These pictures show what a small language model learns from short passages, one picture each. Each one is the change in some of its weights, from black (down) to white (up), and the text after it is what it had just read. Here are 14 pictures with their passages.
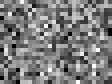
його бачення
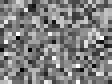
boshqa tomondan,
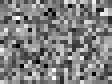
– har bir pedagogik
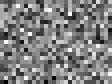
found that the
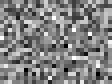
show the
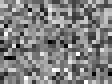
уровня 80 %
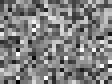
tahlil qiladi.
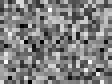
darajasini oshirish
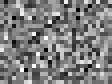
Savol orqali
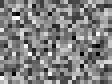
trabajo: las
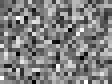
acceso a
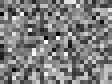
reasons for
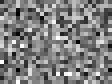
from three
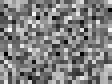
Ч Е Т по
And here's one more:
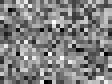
и ищет
